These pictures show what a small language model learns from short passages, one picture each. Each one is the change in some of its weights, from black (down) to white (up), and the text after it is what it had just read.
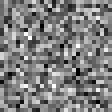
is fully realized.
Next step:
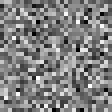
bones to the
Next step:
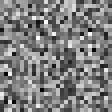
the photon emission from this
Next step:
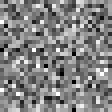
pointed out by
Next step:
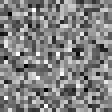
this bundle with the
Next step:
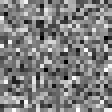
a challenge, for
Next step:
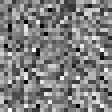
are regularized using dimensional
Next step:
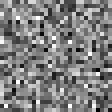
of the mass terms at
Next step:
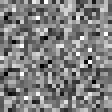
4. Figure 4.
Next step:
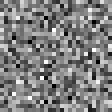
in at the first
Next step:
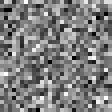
analysis involves assessing
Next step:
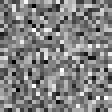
due to thermal instabilities
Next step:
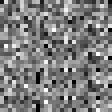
provide these impacts by
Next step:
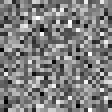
changes affected the availability of
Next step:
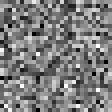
is achieved without D7
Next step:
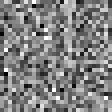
derived above is also a
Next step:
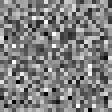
the amount of open channels
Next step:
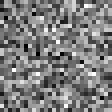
formation, population dynamics
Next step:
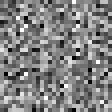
be computed for any new
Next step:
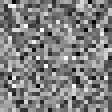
channel communities. One main
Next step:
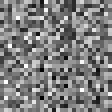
that the three pass
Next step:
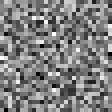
the conditions of transition to
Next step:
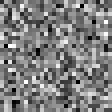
EMI context, as
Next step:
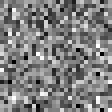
is the sorting
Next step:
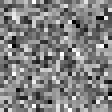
interest has been paid
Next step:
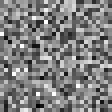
the recorded diffraction
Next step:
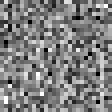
become the material of choice
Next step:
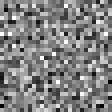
Trust Older
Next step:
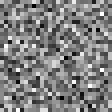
required to gravitationally
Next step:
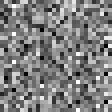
falling off as
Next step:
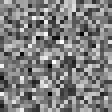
the issue of gender
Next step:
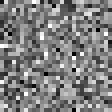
need to be optimized to
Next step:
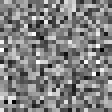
the vacuum-dominated
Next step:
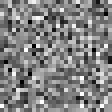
of data surveillance
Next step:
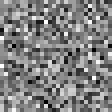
the in-plane
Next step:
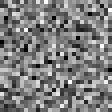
Plot of elastic properties
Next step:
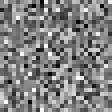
that we analyze in this
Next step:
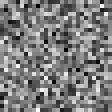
optical lattice, the fundamental
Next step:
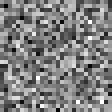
Cambridge University
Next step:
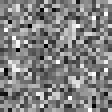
by the Euler
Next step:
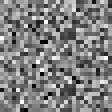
the application of digital methods
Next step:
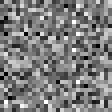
impairment in
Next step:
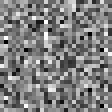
the optical coupling between a
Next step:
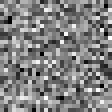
on dates for which
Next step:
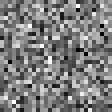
that current Booster
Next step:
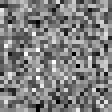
Femi Fani
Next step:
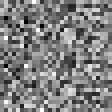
is developed. The input
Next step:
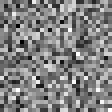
young children grow and
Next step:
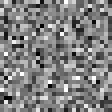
used. For each gauge
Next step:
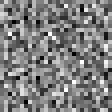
UNIMAN and
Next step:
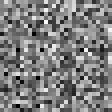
the established baseline models in
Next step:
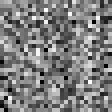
the cluster mass, on
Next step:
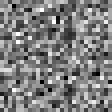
color difference signals, represent
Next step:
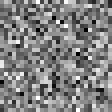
features. This,
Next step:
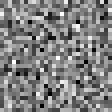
of 80 patients age between
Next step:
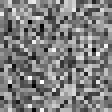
of processes found in the
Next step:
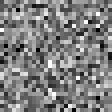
among malaria
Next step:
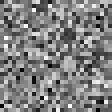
principals' diversity management
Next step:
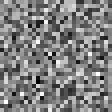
the examination of patient
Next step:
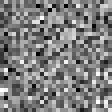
oppositely directed
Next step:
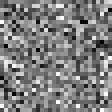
s.t. for
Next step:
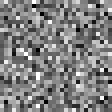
done in most of the
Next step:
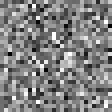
(ii) Given the
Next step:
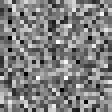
and acceleration, based on
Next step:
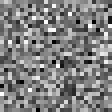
the continuum linear parameters fixed
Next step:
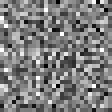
a combined molecule which
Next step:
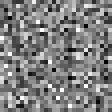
measured component masses and
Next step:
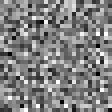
the sub-leading
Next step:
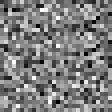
within e.g.,
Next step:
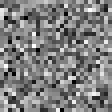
Case Study
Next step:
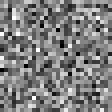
is that it allows him
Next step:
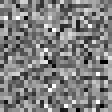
any potential evolution of this
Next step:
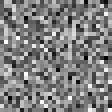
networks, the recent
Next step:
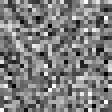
contribution of bottom-up
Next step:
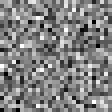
of $n$ up
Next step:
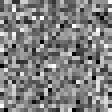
attenuation behaviour
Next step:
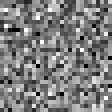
\beta _x
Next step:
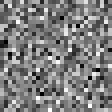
real condition} Since we
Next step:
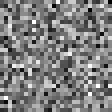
particle, and an invariant
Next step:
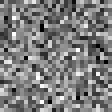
is as well of significance
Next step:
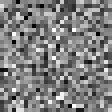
Let us start by computing
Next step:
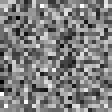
small but nonzero value
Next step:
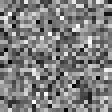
prevent victims from
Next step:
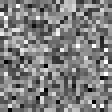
(\arrowvert 01
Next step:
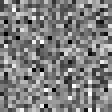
at the level of the
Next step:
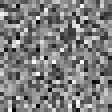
Gen 3 were
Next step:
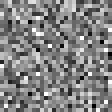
of symptoms and
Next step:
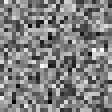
the website's future technical
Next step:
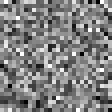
to different groups of
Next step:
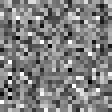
of the model may be
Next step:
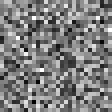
the transition frequency.
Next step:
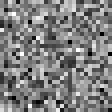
Sciences of the United
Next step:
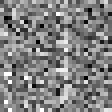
paper, China has a
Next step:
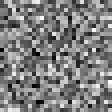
selection of children's
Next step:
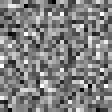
polarized pump beams,
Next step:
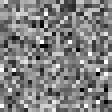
for the zero-field
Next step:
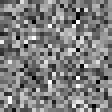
using SWIPE
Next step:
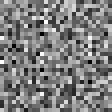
the interpretation of quantum theory
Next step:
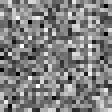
of center vortices to
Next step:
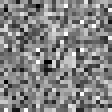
graphene foam with
